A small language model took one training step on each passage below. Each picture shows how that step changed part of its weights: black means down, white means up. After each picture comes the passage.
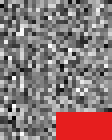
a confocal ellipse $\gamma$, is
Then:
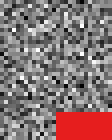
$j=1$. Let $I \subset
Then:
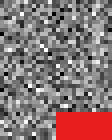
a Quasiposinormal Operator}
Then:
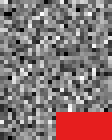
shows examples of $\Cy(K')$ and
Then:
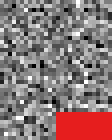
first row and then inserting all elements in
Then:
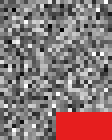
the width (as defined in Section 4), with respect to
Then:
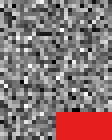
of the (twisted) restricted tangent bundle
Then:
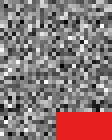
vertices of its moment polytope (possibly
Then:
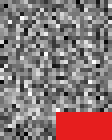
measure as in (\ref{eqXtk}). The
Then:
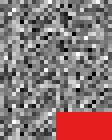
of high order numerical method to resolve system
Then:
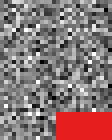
\\ Switzerland & 0:1 &
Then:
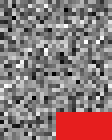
$\mathcal{H}$ be the curve fixed by
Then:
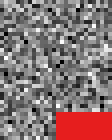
construction to the Dolbeault complex of forms of
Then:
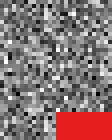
the system \begin{equation}\label{system}
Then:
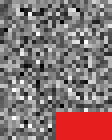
to explore the convergence properties of the schemes presented
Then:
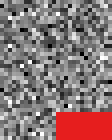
case $G=GL(V)$, we have
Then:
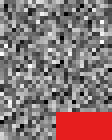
complement} graph of a simple graph $G$, whose vertex
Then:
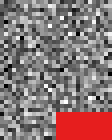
Theorem 3.1 in Liu and Zhang
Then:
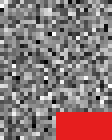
a reference for arbitrary $n$ was not found,
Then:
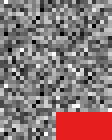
\smallskip \noindent $\mathcal{C}$ est
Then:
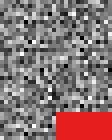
the complexity class $\NPTIME$,
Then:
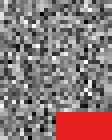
\geq m_{o}$. For every $k >
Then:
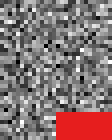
XHDG, no extrapolations or
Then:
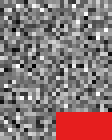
boundary.\\ \noindent{\bf Subj.
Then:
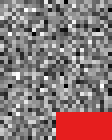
x_n): I^\infty = \dim
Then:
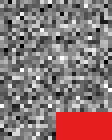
In unconstrained DDP, the gradient can
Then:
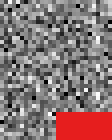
to it a chain $D$ in $\CP$
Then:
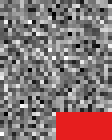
And the method could be applied to the case of
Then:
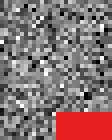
complete metric space. Let $(\xi_n)$ be a
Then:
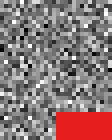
acting on nets $f=(f_{\varepsilon})$
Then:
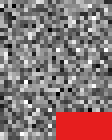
of the reference solution and those of the
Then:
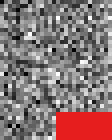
\leq \mu [B] \end{equation}
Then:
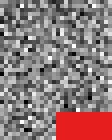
consider the Riemannian structure on $M$
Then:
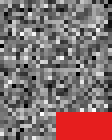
preconditioner in a range of problems. In our
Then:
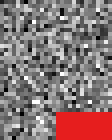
n \right)$ is a rational linear combination of products
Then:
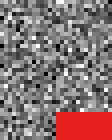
can be generated by exclusively hyperbolic elements, but
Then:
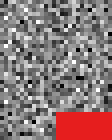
last square root of Equations (14), (15)
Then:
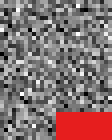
all $t \ge 0$, and (b) there
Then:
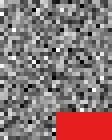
kernel. Here the inclusions (2.44)
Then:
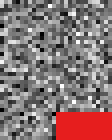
the structure of the distributions supported on a lower-dimensional
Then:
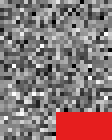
0$ The **consistency condition**
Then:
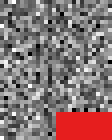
\emph{Proceedings of the 27th
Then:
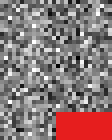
a smooth variety onto a normal variety such that the
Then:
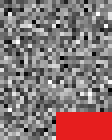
the prior action for $c_i$ is to
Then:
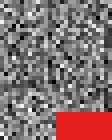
capacity. \subsection{Clustering of
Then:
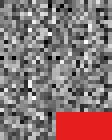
2.3]{W16} where the constant
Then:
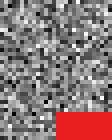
$(\g,A,\tau)$ be a Lie superalgebra
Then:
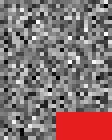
1 to 5 depict the behavior of conformable
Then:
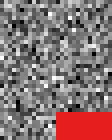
^{\prime \prime \prime }(s)=\left(
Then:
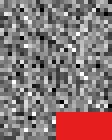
There exists a permutation of rows and columns
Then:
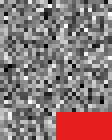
2$ indexed by $\p_i$ is given
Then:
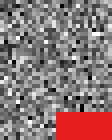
motion with Hurst parameter $H \in
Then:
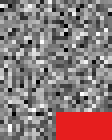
main theorem, we obtain a representation $$ \Phi :
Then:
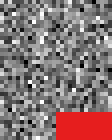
a balanced design. In this case,
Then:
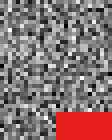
minimum quantifier depth of a deterministic
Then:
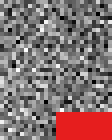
$E_2$ but not both. For each
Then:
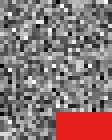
is satisfied: } \qquad\emph{Given any closed
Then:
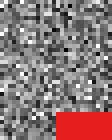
of zero length. However, as already mentioned,
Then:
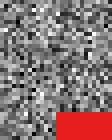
mentioned at the end of this paper as a mere
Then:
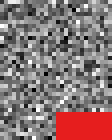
in the enveloping algebra (over $\Q$), it
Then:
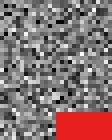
We split our discussion into the two cases of boundary
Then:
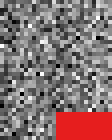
Let us stress that our results only quantify the
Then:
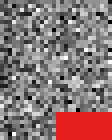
open neighborhood $\mathcal{O}$ of $P$ and
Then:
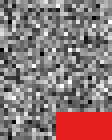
we reach is novel at all, so that no
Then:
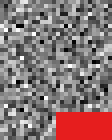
cases have received special attention. The first
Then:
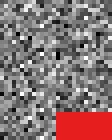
some $1\leq j\leq k $
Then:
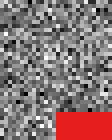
Here is the result: % \begin{cor}
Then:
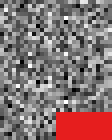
\begin{eqnarray*} % \nonumber to remove
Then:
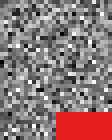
$$x[(x^\lambda y)z\cdot
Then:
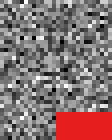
oscillators in the Kuramoto
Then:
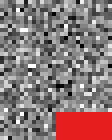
identities, hence $T(\delta)$ has
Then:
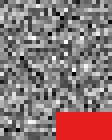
\hatv - \int_{\hatO}
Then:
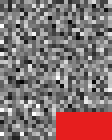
suggested by the previous results. \medskip
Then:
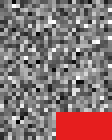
continuous cube tiling obtained with positive probability.
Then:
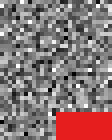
Z.~Wang, L.~Duan, and
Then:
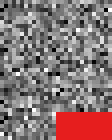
knots with volume arbitrarily close to that of the
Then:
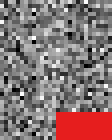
{\em $k$-handle} attached to
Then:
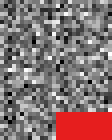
where $I$ is an ideal of $R$ and
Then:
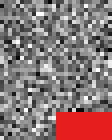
the following dual crossing events,
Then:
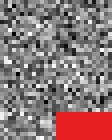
or not $\nu_s$ is zero, we can
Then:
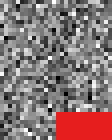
the geodesic lines $\wt \Delta$ and
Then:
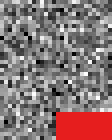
quadrature term contains an effective factor $w_j
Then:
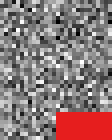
know that \begin{gather}\label{c2}
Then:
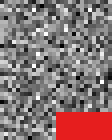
on the Apollonius circle. This property was
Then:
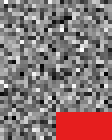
for discussions on possible improvements of the approach of
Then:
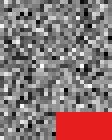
the cut vertex is a dominating vertex. Then
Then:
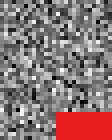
real numbers. Let $X$ be a set.
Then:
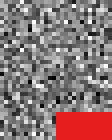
the x$_3$ axis, starting from
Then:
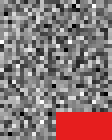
shape. However one cannot expect a nice
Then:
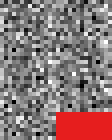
\begin{align} \mu_{0,
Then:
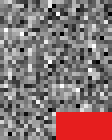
our investigation of function spaces on certain classes of
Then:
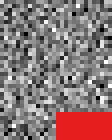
$n\ge3$. The following result holds.
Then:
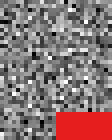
underlying stochastic process can increase with the physical
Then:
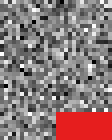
about $E'$ and $E_1'$ we get
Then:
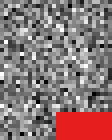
generated by the system of neighborhoods \be
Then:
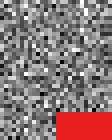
\smallskip \nind{\it Absorption of
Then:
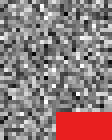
which $\vert\frac{S_n}{n}
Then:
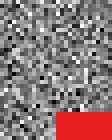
Choosing $k=100$ points leads to
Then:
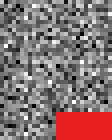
theorem proved by Naor and Neiman
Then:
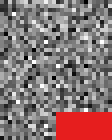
B}),\) we now proceed in three steps to
